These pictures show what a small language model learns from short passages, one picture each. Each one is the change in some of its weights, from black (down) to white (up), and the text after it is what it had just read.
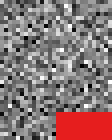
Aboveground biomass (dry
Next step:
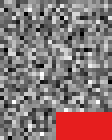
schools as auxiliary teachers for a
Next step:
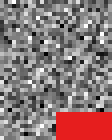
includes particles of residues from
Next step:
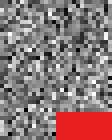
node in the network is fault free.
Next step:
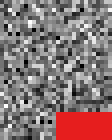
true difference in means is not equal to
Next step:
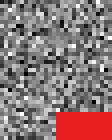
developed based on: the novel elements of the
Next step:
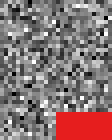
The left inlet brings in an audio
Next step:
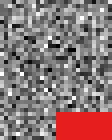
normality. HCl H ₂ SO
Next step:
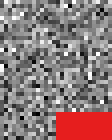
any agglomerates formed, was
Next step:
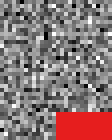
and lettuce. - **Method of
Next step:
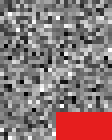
to 80 years aged people are affected by
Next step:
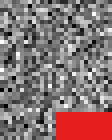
sgRNAs used in this study were designed
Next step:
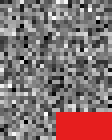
in accordance with research needs.
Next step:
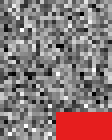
is formed on the basis of uniqueness,
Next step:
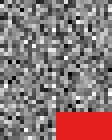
However, its effectiveness relies on specific
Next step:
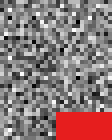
like, but go away from here.
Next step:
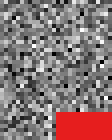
in PAM appears in random
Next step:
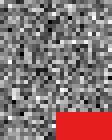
of pocket formation induced by
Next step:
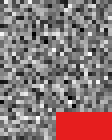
way for improving the analytical maturity of
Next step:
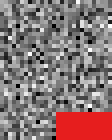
compositions viz., Protein and
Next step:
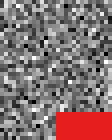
Style Guide*, Second.
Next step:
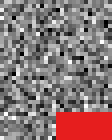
of problem-solving exercises for
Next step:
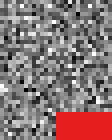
for the Mechanics of Jointed
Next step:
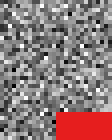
Looking ahead, the
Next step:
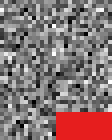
Distribution Centre (DDC).
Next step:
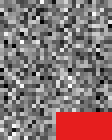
chromatography,²⁷ electronic
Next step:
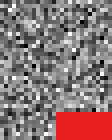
proposed to be responsible for the enhanced wear
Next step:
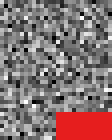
Thickness of tablet: All
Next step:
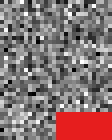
no significant difference in the mean rating of business
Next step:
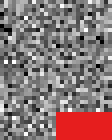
stimulating and something to
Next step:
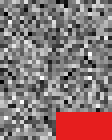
the elastic constants. We here
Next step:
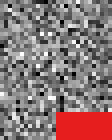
factor.” Universality here is a
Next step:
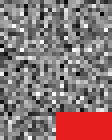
but the lack of implementation still
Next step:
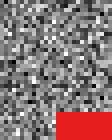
trained in parallel, using a
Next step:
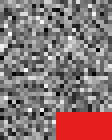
solutions can lead to better outcomes for
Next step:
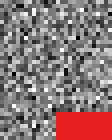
kerf as-is (kerf 1)
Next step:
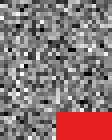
issues, this paper introduces a general solution
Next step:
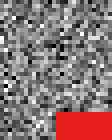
than that of population mean regarding n . Here,
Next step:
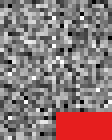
In all regions of the world, the history of
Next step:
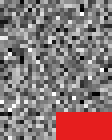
a rule, in such paremias,
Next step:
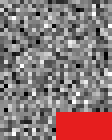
financial risk and time risk. Fuchs &
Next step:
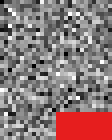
a reliable assessment of the causes and to
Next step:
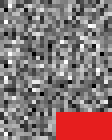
Peruvian composer born in
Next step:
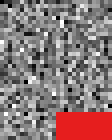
the developed system. Fig. 4 presents the
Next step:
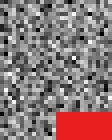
material quality of life, and a considerable economic
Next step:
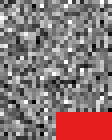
H-75: Outpatient visit to
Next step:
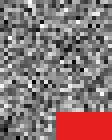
causing gait abnormality,
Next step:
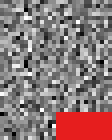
is a very uncommon condition that
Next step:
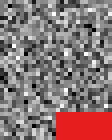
Also when everyone evacuates from the
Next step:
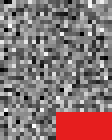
(2) Marcello Iriti,
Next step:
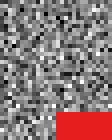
energy consumption and electrification options from a
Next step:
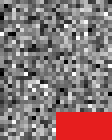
According to *simple first*, the important
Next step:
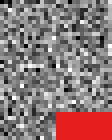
a crucial role towards the ST in case
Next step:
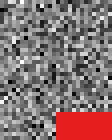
ten sample plots (Table 3), were
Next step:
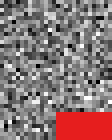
AI chips In the last few
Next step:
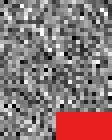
(77.1%) of the farmers were
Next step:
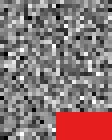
simple visually attractive materials,
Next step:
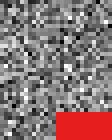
conditions. Based on the results obtained, a 5%
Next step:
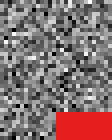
their study seeking to identify research patterns
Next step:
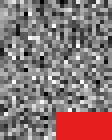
35°C on the growth of isolates on
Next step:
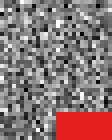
Brown¹, Rebecca
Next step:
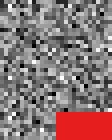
specificity at 97% and sensitivity at
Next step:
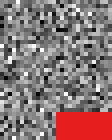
a diuretic agent and to treat
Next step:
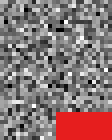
the range of 1 (the respondent answered
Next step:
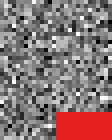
Most of the patients in present study were from age group
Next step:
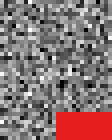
20 to 30 years of hyperuricemia.
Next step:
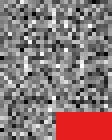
This perspective allows for a more
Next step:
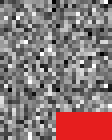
empowers the family technology lead will not only
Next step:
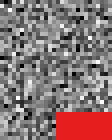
high on concern for people. (9,1):
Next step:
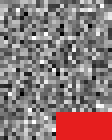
composite ferroelectrics which provide
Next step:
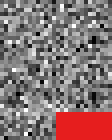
as a poet, but also as a skilled
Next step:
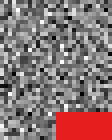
prepared pain adaptation scale.
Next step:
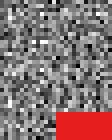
NBD ES Table 1. Partner
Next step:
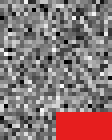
of scalability and rapid time to market.
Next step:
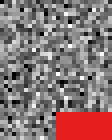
improved its current maintenance reporting regulations
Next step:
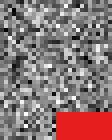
parasite strain. Authors CZ
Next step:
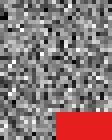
proposed to simulate the laser structuring
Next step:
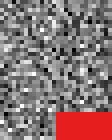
The sample of this research are 4 volunteers
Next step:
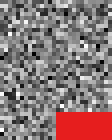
NADH dehydrogenase, complex
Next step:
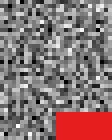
of political risk in Europe, based for the
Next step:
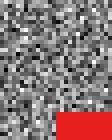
percentile of each null model.
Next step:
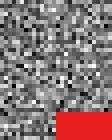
R qoldiq chiziqli
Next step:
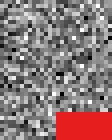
Musical XR, the scope of this
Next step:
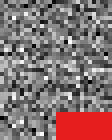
metrics. Uncertainty assessment
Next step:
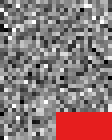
different fields, e.g., gesture and
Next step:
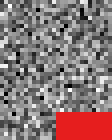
samples were used to assess CD4+ count and
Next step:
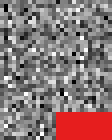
comparisons, the significance level was set as
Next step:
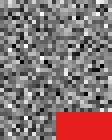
The results of vitamin analysis revealed
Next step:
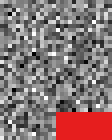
emulsions was added and kept
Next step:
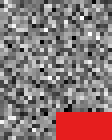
The maximum degree of freedom
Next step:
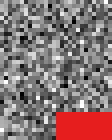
done to enhance performance. Recent studies
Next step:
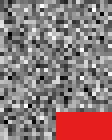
theory to another can also be seen as an
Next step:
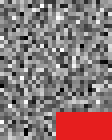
ASHVIN digital twin system using a knowledge
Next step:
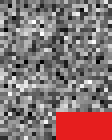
fine motor skills and attention.
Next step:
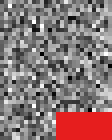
Table A1, Table A2, and Table
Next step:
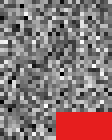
plants. Data from observations were analyzed
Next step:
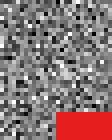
as count is used to determine whether the patient
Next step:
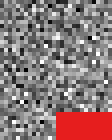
intensity and applied potential, the hole
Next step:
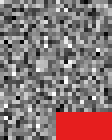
self-replication. The prostate is a
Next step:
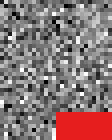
practices 'on the ground'.
